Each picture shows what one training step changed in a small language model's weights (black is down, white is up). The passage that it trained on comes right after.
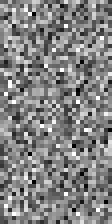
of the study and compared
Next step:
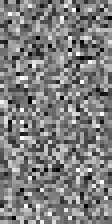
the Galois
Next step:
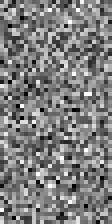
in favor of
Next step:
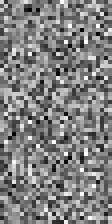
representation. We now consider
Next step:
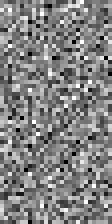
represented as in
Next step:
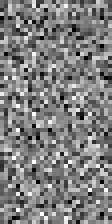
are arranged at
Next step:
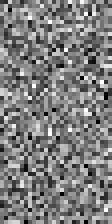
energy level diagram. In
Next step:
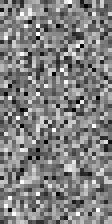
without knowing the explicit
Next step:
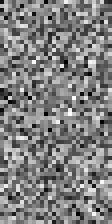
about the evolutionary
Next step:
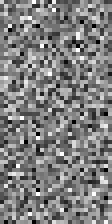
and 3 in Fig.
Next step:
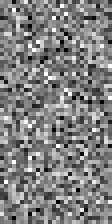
to send an additional
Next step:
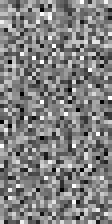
torus, and here
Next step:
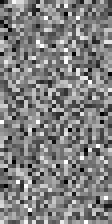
case, where we discussed
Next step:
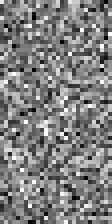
the first odd state
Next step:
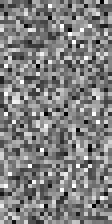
synthesis of nearly
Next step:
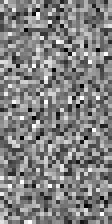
by 8~H
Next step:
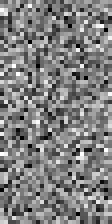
measurements reported in the
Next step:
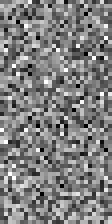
properly imaged
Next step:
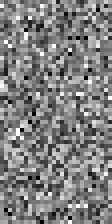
ATM cells
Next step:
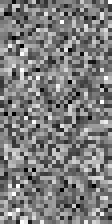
side (c) A
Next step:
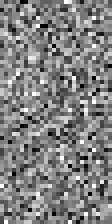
nm with a volume fraction
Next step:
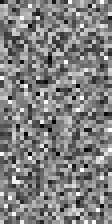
simulations and generated in
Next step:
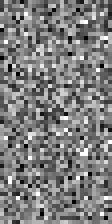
the Clifford
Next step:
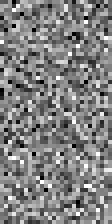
typical cases and variations
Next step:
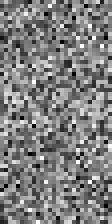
in the previously
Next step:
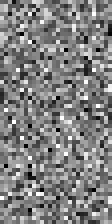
at wavelength $\lambda$
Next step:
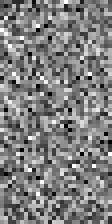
\, \partial /
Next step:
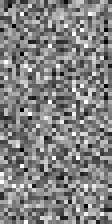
to meet system
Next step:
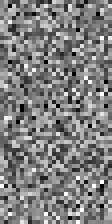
currently realized with
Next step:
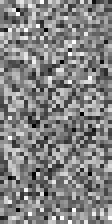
We start by
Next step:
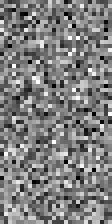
S1c) shows
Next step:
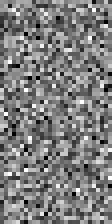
optical lattices.
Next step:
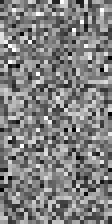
galaxies, the binary
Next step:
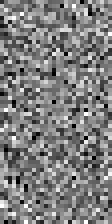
channel configuration, a break
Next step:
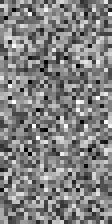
the key questions we
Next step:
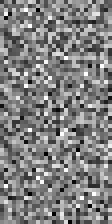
a.u. In
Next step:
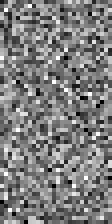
small enough to be
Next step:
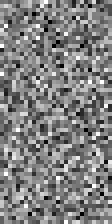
tend to be
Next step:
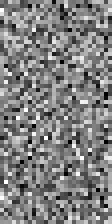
function $N$ is
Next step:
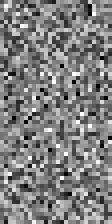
$\mu$ will be
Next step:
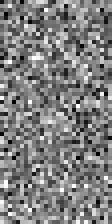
being the measurement of the
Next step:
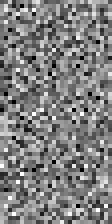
in this analysis and,
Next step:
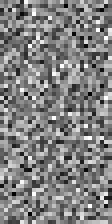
spins form a
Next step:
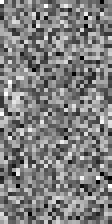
We note that phase 1
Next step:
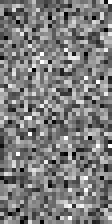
between higher bands) being
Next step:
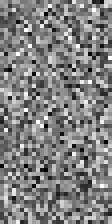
cited dimension. On
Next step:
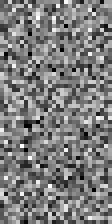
ring size. For
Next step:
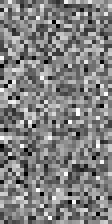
temporal perturbation theory
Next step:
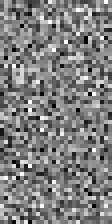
numerical values reflecting
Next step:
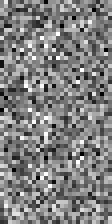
by the convolution
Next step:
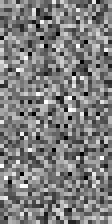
compact convex
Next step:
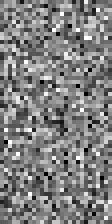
strongly on environment.
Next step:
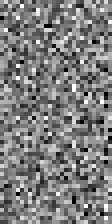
since such exposure
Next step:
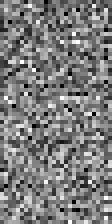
SSS in the
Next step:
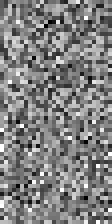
The dispersion relation of the
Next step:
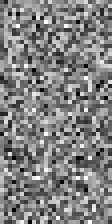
the $\kappa$ components
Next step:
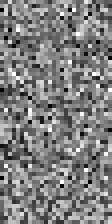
order) and the corresponding
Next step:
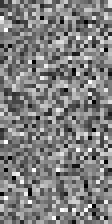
appropriate values of
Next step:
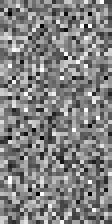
physics as well as
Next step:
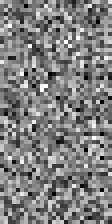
(IRF). The
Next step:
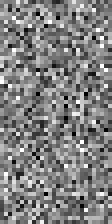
is shown on {\tt
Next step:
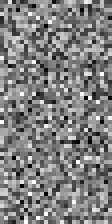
charge is orders of
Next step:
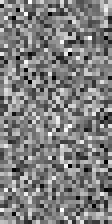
are automatically
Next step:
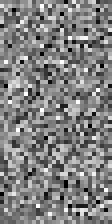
Neglect first
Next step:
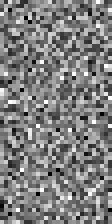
scattering of charm
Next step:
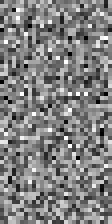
with the CNT
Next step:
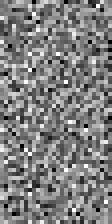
of motion \be
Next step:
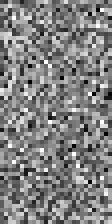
evolution stages. To
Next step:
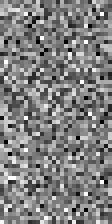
ranking only after
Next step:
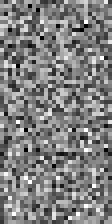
to the Compton scattering
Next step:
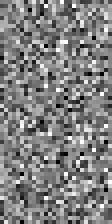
seeds in the
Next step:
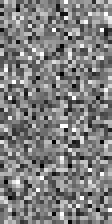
a lot of time
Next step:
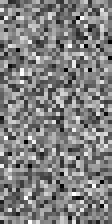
enhance the precision
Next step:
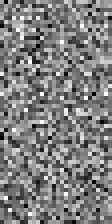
maintaining the definition
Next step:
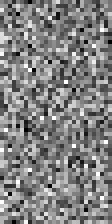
of local randomness,
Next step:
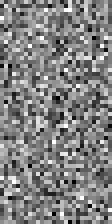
a suspended
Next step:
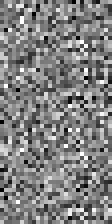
also discussed: the
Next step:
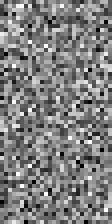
weight region is enhanced
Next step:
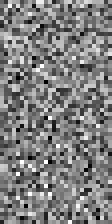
real-time classification
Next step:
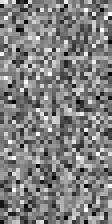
and the generation and detection
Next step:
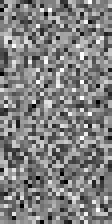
experiment under the conditions where
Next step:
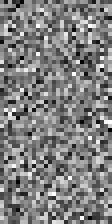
phase plane. The group
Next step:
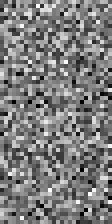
the free particle in the
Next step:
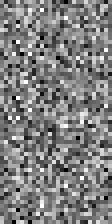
specifies how
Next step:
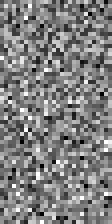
fee collected for
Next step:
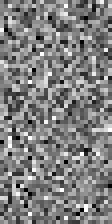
from quite different
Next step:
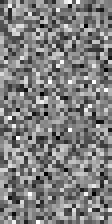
any. In this
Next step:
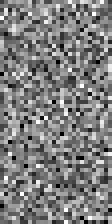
a certain value. For
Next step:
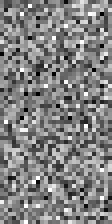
competing probabilities
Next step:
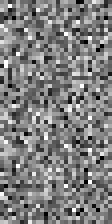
entered by the
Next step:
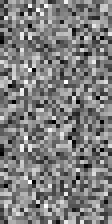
of the spinor.
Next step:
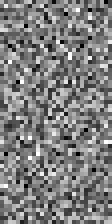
Sciences, Code
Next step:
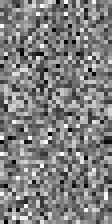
Jacobian of
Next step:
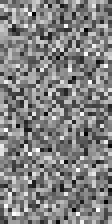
of the pressure, equation
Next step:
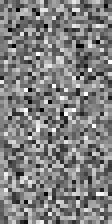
is not the limiting
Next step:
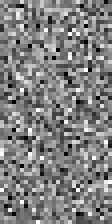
defining the boundaries
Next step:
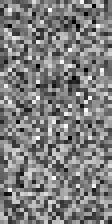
USA} \maketitle
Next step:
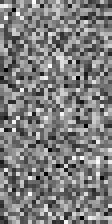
the method. \par
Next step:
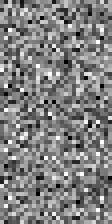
scale and magnetic field
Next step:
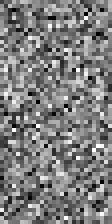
method along with observational
